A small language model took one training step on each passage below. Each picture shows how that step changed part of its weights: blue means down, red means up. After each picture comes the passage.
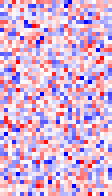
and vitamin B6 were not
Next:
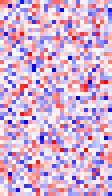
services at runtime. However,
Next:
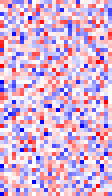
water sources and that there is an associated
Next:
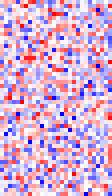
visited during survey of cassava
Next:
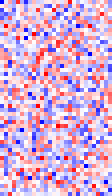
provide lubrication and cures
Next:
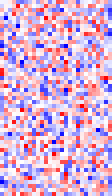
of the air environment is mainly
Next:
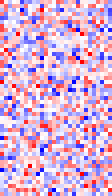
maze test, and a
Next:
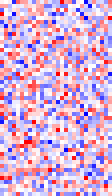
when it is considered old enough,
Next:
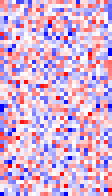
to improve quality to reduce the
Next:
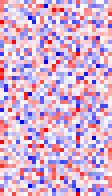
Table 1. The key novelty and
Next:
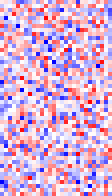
of the industry and the demand for
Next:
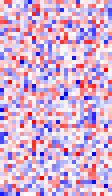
component or not and then we should
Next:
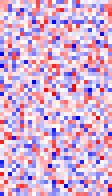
suggests that interventions designed to
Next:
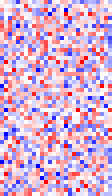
consist of two hierarchical levels,
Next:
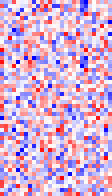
Activities that result in pollution
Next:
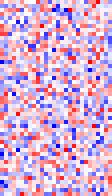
medicine works in the
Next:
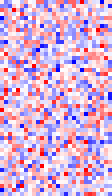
by plasma-enhanced
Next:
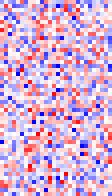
protein degradation. After
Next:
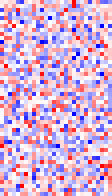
(vibration analysts). In
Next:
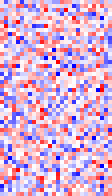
along with two previously 16
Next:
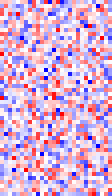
just war. With these
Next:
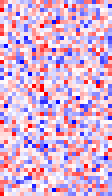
study using Internet resources, which
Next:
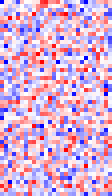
the Faculty of Humanities
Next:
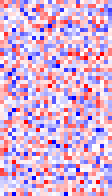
dynamics is quite small in an
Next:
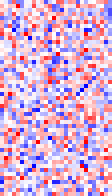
and SID are different as
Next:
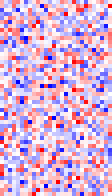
taking over of the nurses and
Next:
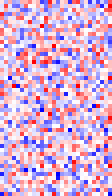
Bernier could not resist
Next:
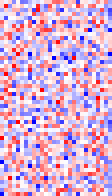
similar size then it is consider as two
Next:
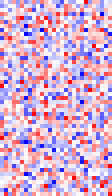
septa. Fig. 5:
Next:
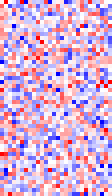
modern logic as follows:
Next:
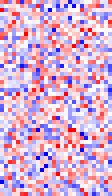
yet. During the single
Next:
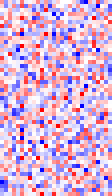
BM and of the PV films
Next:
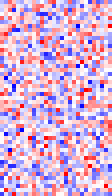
+ 1-butanol +
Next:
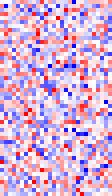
\otimes_\alpha [1
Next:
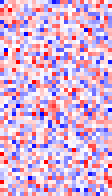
and Eq. 9 in Eq.
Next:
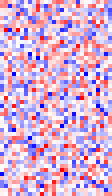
foster a sense of
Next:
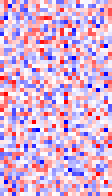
addition to gene variants there are
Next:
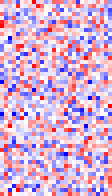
The same technique applied to
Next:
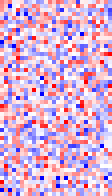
results, discussion – 50%,
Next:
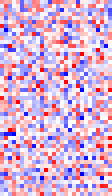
worshipped as the
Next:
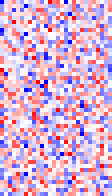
Fig. 4: Cumulative
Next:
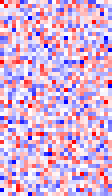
58 one-year old
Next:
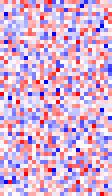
PCI procedures were conducted at
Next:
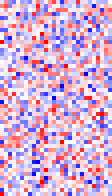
various etiological factors mentioned
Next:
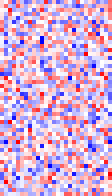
table, we see how the
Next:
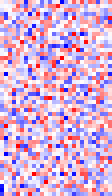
defence and electronics sectors of
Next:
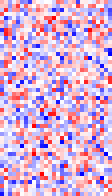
in many applications of mathematical
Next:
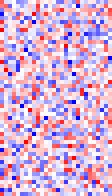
lower temperatures. The beginning
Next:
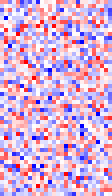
the cotton by 3.26
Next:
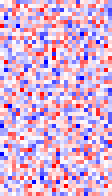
of trained network, the network has
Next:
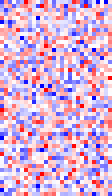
no protocol was proposed to take
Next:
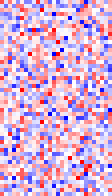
independent sample T-Test.
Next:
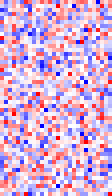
meter, a Guralp
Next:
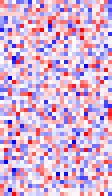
to the increasing world population and
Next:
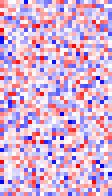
Raw materials supply scenario
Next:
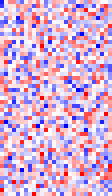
percent organic matter content at
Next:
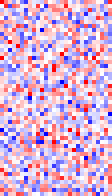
summarised in Figure 8. Figure
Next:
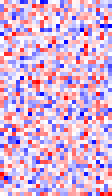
self-assessment plan
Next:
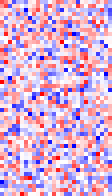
proportion of the total variance in
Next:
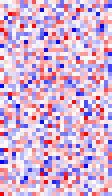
Second, different characterisation models
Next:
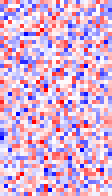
the area where the method are used to provide
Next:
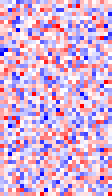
(GA) to optimize
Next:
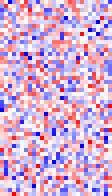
pose body to many health issues
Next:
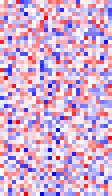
that is, without promoting
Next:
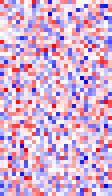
Ein Gedi and the
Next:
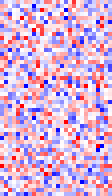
entity that can send out
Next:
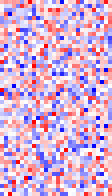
that enhances knowledge and skills related to
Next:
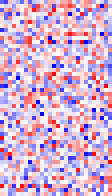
in line with the high solidarity
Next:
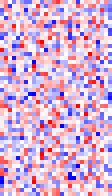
different LMS platforms present
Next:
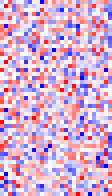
mechanical and electrical characteristics,
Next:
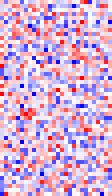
subflavus*), a
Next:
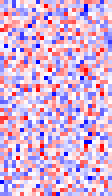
cT4 SCC of the
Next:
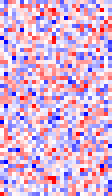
Linear Regression Model
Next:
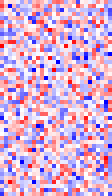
health status of their animals.
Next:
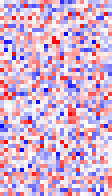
varies according to the
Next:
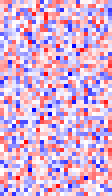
considered that in rapid compression
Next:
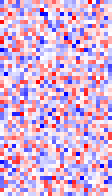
the administrative verification process
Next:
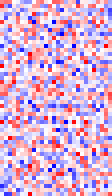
skills and competencies. . The
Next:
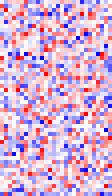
4 m³ detector consisting of
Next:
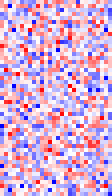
participants agreed that recurrent
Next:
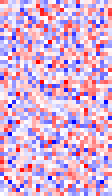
a remarkable effect on the value of
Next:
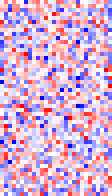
indicated the absence of social
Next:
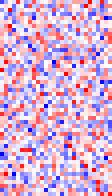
propagation direction from the
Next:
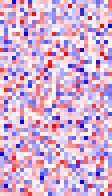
held prominence, these
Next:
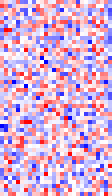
unique characteristics of the
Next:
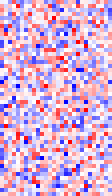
and not to consider local language news
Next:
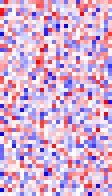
where the most crucial feature is
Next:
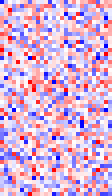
energy needs. Distance from
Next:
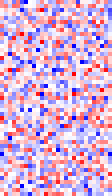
pathway called the
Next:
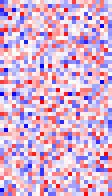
this regard, some publications have
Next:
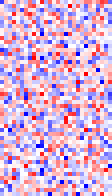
is extraordinarily good,
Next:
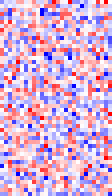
mode. In Figure 2, it can
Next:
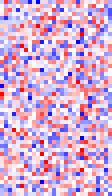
the IEEE conference on
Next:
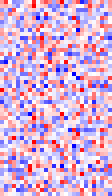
glucophage. The
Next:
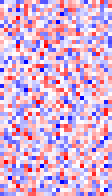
you can contact Curie's support
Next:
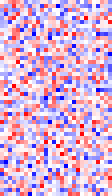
3). In fetuses with
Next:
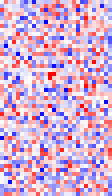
of management in a commercial
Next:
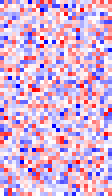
bisphosphonate group
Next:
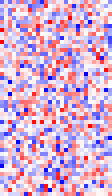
API. It is typically used to
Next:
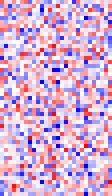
the process. Still, this
